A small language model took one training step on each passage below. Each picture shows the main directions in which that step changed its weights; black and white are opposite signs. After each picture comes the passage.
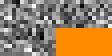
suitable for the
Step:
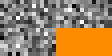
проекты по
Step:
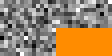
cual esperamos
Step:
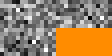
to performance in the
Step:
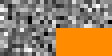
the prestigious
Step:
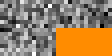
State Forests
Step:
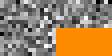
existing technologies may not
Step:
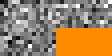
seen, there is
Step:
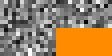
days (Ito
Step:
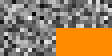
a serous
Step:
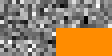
Since the usage
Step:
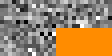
и живой
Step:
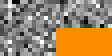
of the safety of
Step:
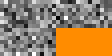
difficult for me to
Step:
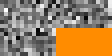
extract higher than
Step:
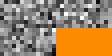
for would not cover
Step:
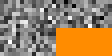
few years hunt
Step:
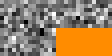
tehetnek a
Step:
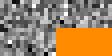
evaluation of the
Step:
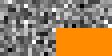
Nordeste do
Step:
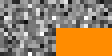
coherent with
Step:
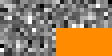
the carriers are
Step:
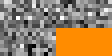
склад дослідних
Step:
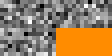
the network using
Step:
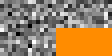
curso para
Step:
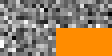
програма за
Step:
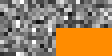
rocks among
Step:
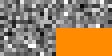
building blocks of
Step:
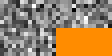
considered. The studies
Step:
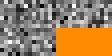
quantidade de
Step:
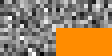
basura en la
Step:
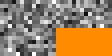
variable): 1.
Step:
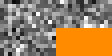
in these complexes
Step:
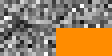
part, to
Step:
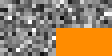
the M6
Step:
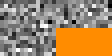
surplus parts
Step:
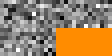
a Network
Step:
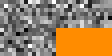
x + \gamma
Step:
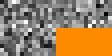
ham o'quvchilar
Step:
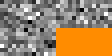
(up to 8
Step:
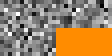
Що ж
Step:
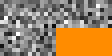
Hal ini
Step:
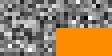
risks that the
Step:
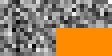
created by combining
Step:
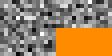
and CB conceived
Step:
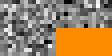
colour¹ on
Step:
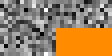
може бути
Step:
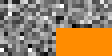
of enabling
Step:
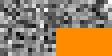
але й
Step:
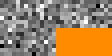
teaching the game
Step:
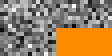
de atenção
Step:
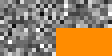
products of their secondary
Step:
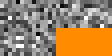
identify students experimenting
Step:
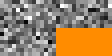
to yielding up
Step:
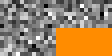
robotic system
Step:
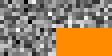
screening followed
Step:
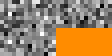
case of the product
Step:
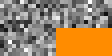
status of electronic
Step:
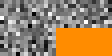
Many countries have
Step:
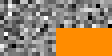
of wood
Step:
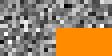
straw of
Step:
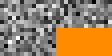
value, institutional
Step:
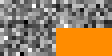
с использованием
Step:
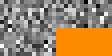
studies There were significant
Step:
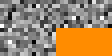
variety of
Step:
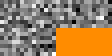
населення у
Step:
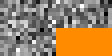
largest one.
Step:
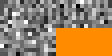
cm depth)
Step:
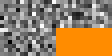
The present study aims
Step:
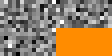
three center beams
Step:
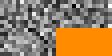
Moreover, computational
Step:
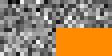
presented in following
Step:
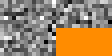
se informó del
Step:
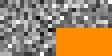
technologies are used,
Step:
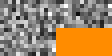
start of sexual
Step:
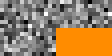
Availability by
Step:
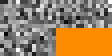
prepared by reactive
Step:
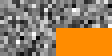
environmental conditions.
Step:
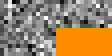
of the level of
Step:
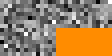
la valutazione
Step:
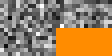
merger management
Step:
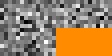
– Vol.
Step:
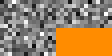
bir toifasi
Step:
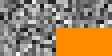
Como se
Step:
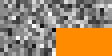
possesses various
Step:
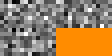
of home based
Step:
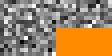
un aspecto que
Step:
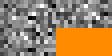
(onde a
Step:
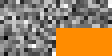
students majoring in
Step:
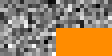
trend is
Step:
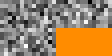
health" OR
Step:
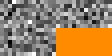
per capita
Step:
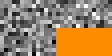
decreases in
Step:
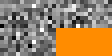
complex statistical experimental
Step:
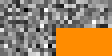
характерные для
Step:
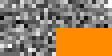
policy is not only
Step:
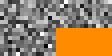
controle op de
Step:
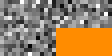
not applicable
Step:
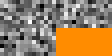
the three silique
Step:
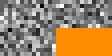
are similarly
